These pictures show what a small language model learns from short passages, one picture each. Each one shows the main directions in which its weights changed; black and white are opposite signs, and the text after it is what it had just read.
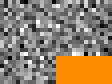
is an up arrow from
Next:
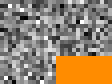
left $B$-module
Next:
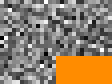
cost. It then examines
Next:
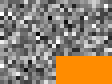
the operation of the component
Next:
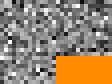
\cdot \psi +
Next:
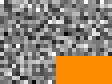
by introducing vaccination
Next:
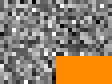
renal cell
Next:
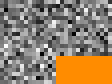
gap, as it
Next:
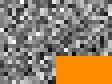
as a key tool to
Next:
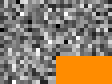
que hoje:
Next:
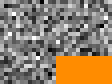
some relativized transport plan
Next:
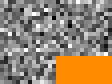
\quad \quad \quad
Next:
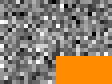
de concesión y
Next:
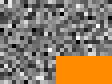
be an admissible
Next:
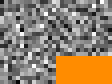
This process begins by
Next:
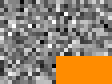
A_n \in
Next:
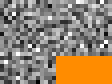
also a basis of any order
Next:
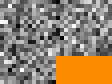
de información que
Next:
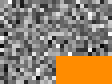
of obesity used,
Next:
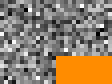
yang berjumlah
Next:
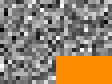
possibility of conducting
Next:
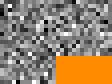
is very important because it can
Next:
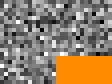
for any $v\in
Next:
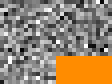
explicitly in mind.
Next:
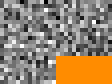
All obtained quantities
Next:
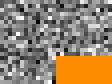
statutes and bare
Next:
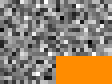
This reference changes if
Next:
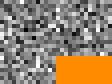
by receiving sharp
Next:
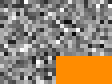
tumor. Most
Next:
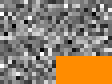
the right side of the
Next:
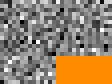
^i dx ^j
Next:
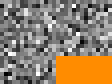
strong bounded geometry, and
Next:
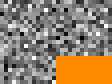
equation \begin{eqnarray*}
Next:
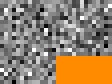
when the temperature
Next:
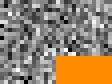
jovens e dos
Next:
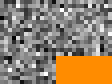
público. En
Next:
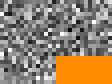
enough time window
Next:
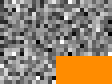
jamais à la
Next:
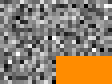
example shows a file,
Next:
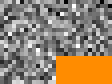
therein. It is well
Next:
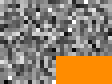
we have a fiberwise
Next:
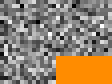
supervivencia) y
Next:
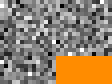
This was the question that
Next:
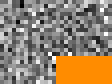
to in Commission Decision
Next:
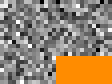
We can now give the following
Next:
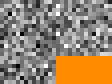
the Kepler
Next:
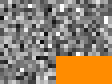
is done using MS
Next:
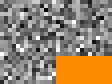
initiating criminal
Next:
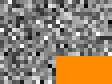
banqueting and
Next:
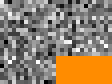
no Nordeste do
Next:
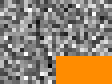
surgical, and
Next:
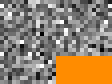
de las especies.
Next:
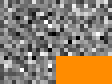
non equilibrium
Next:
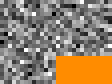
distance defining the
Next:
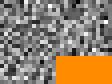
a Bat? *The
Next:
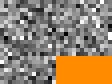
The sleep study results
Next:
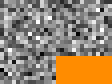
inside the Web
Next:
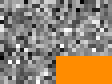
alternativos. No
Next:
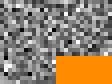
full time as a
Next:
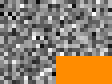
the book's design and
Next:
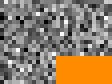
demonstrating any applications
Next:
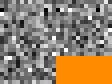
проблем у
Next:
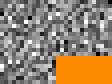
the projections of the
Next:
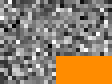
that the particle loses
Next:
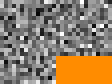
three anthers from each
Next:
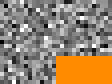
from July to
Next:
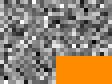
plating cell with
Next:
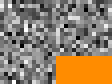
potential ($CF \geq
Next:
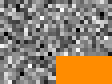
la sociedad del
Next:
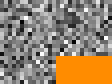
were cleaned with
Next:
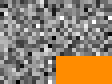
can assume that $\qquad
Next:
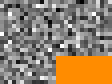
proof is quite similar to
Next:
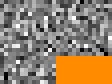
take into account that
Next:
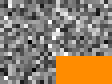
3. The IMF
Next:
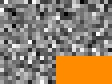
State of the art
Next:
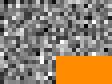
uma música
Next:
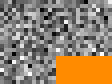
focus on the main topic
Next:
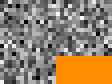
the formulas obtained in
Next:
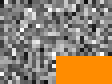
overexpressed on
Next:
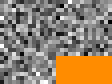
choisir ses
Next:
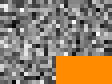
of survival.
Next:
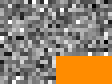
for different choices of
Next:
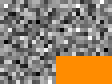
qilish mumkinligini
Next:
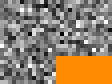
Let $M$ be a
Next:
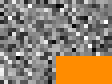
this section we introduce a
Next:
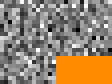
more favourable
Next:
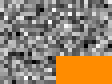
all users and their
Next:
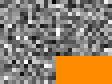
nevasta mea
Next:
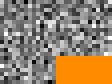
fill Bsquare }
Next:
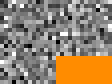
the TOAs, which
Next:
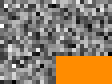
*ao lado*
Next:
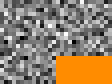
roots, then applies
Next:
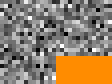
video, then this
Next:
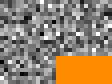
uni huquq bilan
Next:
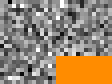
hyperplanes for
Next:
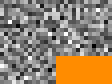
a sequence of positive integers
